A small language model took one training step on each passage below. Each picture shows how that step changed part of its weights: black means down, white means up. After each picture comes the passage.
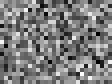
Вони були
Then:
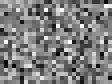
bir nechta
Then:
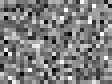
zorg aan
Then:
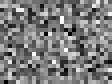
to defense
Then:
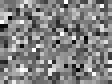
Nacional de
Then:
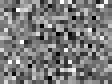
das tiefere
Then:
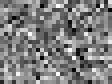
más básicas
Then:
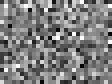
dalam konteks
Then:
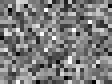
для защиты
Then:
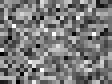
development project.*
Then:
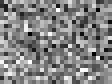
hecho que
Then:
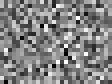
shakli, metodi
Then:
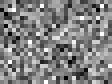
– Yangi
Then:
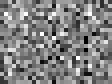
General de
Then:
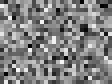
a aprovação
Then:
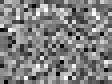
va bilimga
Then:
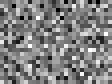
нормаси билан
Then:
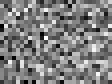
Лиш не
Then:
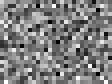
regem as
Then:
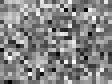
o porque
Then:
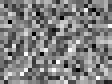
les deux «
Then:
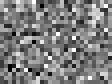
сада для
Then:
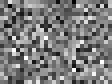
role of
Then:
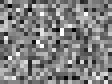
sala do
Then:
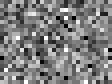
aks ettirish
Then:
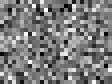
was interested
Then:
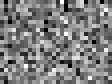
Tabla 2
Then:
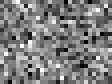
ще одну
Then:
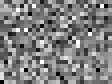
populares e
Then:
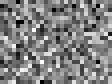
ходе анализа
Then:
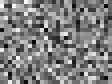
usados no
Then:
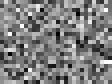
und bilden
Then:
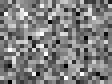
Civil de
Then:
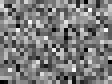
nas regiões que
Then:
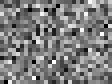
defensa del
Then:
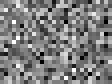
ou seres
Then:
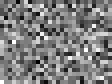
and online
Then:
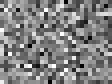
para el desarrollo
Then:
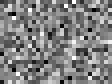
ambiental, que
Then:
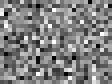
*The roman
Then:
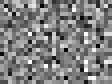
себе на
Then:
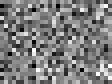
au sein du
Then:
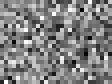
utilización como
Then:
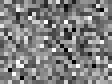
до того,
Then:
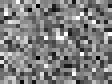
em certa
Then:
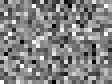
baik di
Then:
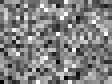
amalga oshirish
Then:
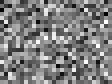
- mashinaga
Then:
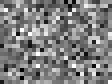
5 г дан
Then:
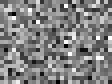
individual, o
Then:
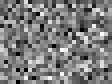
and development of
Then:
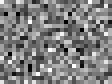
uning maqsadlarida
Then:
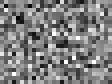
uchun, guruh
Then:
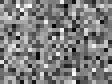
em Ambientes
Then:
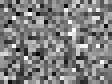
of Namangan
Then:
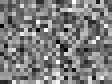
International Journal of
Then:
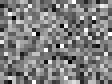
tourism as
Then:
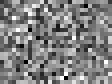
mos mahsulot
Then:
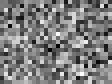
des limites
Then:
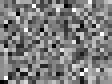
of social media
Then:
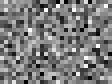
آن، اسامه
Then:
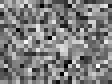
в области
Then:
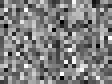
i numeri
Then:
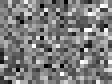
понимается как
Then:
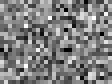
o corrimento
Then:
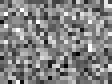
diez años
